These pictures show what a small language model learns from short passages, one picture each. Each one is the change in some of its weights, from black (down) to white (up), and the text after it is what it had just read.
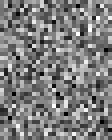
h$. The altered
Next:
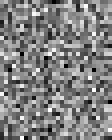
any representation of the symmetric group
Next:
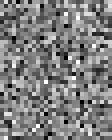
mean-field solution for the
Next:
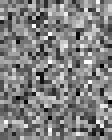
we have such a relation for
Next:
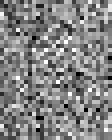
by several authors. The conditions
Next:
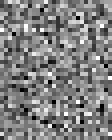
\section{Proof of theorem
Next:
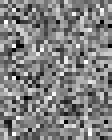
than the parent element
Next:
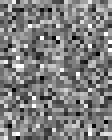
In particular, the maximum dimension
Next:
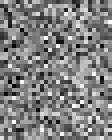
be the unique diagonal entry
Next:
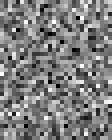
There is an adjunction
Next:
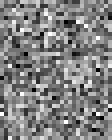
union of the collection
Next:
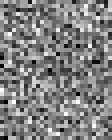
to the gluon strength
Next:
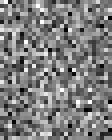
n-dimensional case, the
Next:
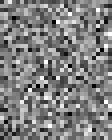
frequently. (c)
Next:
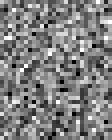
% ISU %
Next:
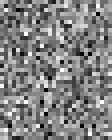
argue under the measure
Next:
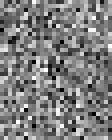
best we can do without
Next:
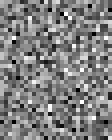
\cdot {\bf n}
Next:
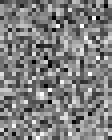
a different shorter proof
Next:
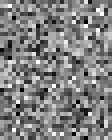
we adopt a
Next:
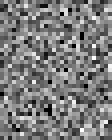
where $\iota\cdot
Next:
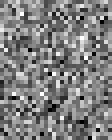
A common way to define cluster
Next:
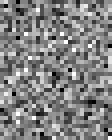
dimension of the corresponding vector space
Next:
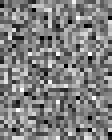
In the first case this is
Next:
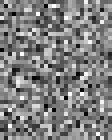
real networks and the lack
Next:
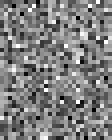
$\varphi$. Therefore we can
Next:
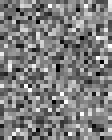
related to these components in the
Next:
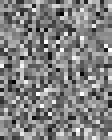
domains. We introduce the
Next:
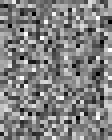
and discusses optimization of the
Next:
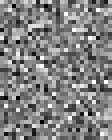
\centering \includegraphics[width
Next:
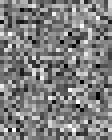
of steganography can
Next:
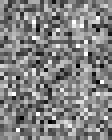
{\em invariant under similarity
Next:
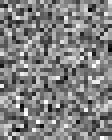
$9$ bright
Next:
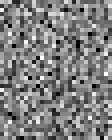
T. Lin, and
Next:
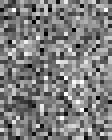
is the digamma
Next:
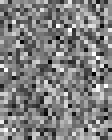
achieve a good design for
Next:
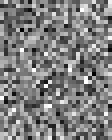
for quantized coordinate
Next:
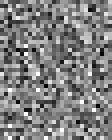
$B$ as a subset
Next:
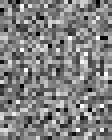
High-order compact
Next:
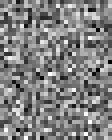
straight vortex line
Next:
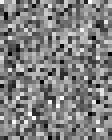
– Electron
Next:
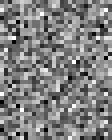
{\bibinfo {journal}
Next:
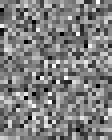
quark mass. Strange
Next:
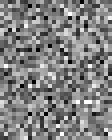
grows. iv)
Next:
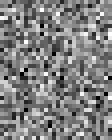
vector. Details will
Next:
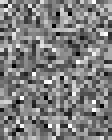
sieve covering
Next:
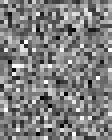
the boundary. In the
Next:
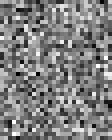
are given in terms of the
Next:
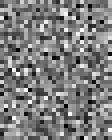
\\ $ x \mapsto
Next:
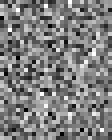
history. \newblock
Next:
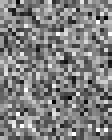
metal abundance
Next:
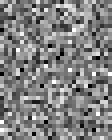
interactions take place between
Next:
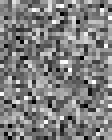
finite group $G$ has
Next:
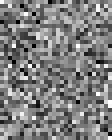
inequality, in case of
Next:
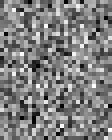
sample. Clearly,
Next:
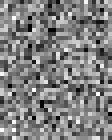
contribute only a sign
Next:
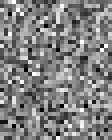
Z$ is fixed point free
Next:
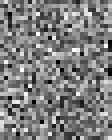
the $1\sigma$
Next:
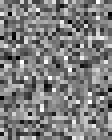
of H-deficient
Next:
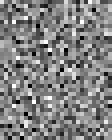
which $W$ can
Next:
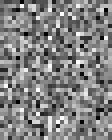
nanoscale magnetic
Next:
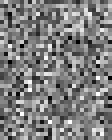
the lattice causes a
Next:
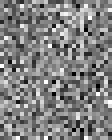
essential way in the derivation
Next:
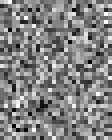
n) $, each
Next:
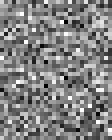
kinetic energy in the
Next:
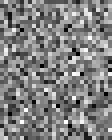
the plane perpendicular
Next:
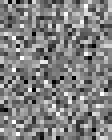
an upper limit on the mass
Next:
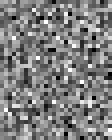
i}$. Note that the
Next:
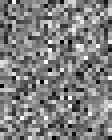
demonstrated that the presence
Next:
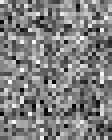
all invariant measures and the set
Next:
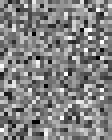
space electron density plot of the
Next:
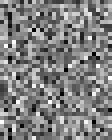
the following notation and assumptions.
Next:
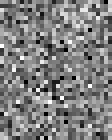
induction on the number of
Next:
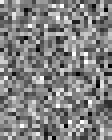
maps and Springer
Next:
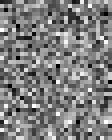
theory also, using for instance
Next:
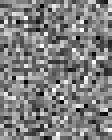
from the subdivision
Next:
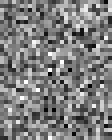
in the space and time coordinates
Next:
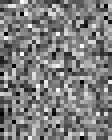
value resided almost
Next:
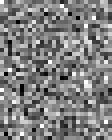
the $L^\infty$
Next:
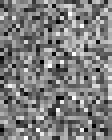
complement is denoted by
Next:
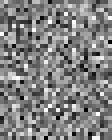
potential obtained at quark level
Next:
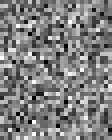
\aligned {{{\mathcal
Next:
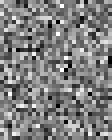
attached, the
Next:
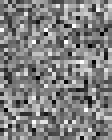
quantum field theories
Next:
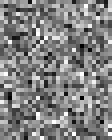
to the existence of a
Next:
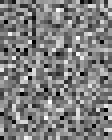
{author} {\bibfnamefont
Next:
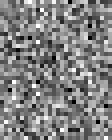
$ \alpha_l =
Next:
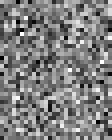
like Brownian motion in
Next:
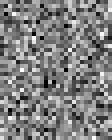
constants and for a matrix
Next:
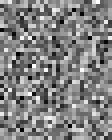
R. Buck,
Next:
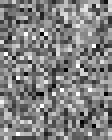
inside the primary
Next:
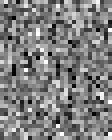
observation. Never
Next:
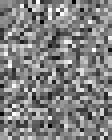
original Langevin
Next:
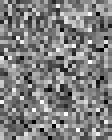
expanded degenerations
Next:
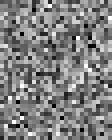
a widely used process
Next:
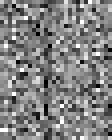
which is symmetric and positive
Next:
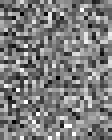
as the classical entity
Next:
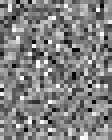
Considering the mixing between
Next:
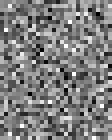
these QNGC could
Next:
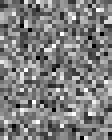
already less than 5. As
